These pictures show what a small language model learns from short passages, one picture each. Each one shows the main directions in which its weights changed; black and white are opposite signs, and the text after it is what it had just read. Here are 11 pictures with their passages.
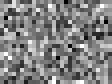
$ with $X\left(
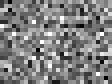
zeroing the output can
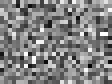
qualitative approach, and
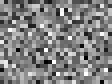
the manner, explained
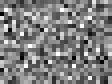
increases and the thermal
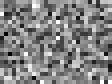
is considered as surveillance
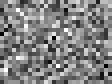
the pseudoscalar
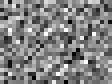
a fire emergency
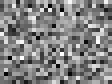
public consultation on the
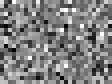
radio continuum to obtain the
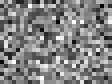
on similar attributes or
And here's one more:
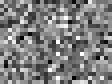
of low-grade
